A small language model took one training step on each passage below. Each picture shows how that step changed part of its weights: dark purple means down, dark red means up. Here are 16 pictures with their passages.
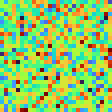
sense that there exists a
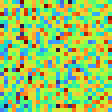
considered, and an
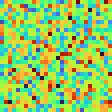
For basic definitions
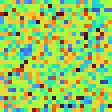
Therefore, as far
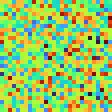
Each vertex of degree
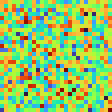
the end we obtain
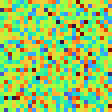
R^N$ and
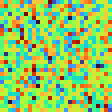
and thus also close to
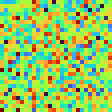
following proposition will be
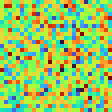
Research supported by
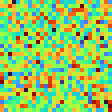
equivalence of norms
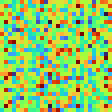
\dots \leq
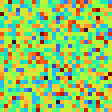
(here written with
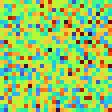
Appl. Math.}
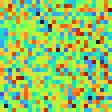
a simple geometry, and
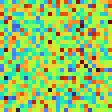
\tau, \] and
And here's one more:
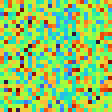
and Gasper and
